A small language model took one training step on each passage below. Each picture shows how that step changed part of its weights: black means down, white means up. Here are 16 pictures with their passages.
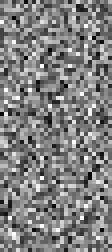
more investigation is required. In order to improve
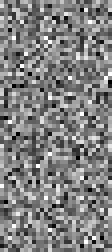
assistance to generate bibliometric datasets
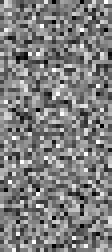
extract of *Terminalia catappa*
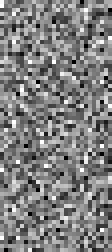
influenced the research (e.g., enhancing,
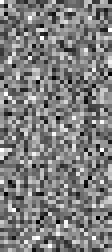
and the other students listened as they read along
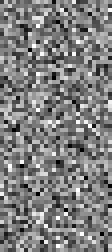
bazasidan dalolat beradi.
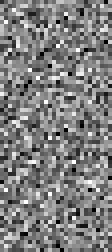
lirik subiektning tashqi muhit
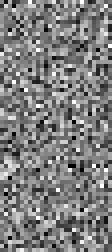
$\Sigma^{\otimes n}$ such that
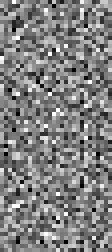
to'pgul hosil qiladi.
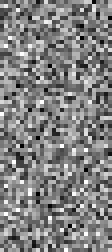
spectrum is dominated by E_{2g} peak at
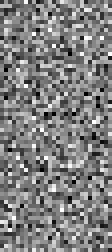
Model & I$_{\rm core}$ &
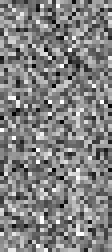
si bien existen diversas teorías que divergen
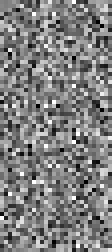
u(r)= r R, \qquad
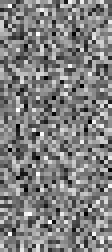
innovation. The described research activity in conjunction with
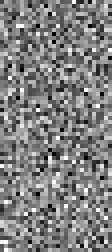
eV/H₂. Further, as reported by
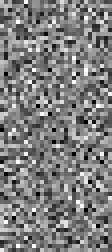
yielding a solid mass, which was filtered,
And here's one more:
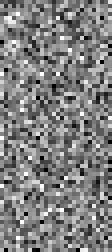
S.V. Some fractal characteristics of the
